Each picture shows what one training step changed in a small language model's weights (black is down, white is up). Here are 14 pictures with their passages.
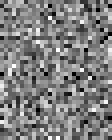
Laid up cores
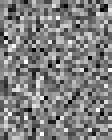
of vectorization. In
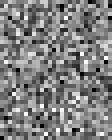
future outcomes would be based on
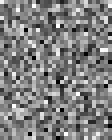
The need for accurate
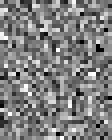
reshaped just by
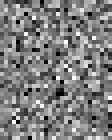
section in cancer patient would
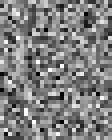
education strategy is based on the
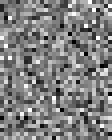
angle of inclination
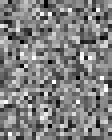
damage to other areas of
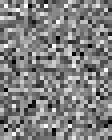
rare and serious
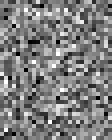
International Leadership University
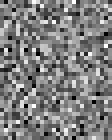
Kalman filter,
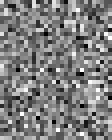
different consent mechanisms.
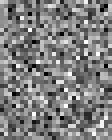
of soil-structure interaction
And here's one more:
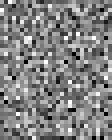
acid, as well as
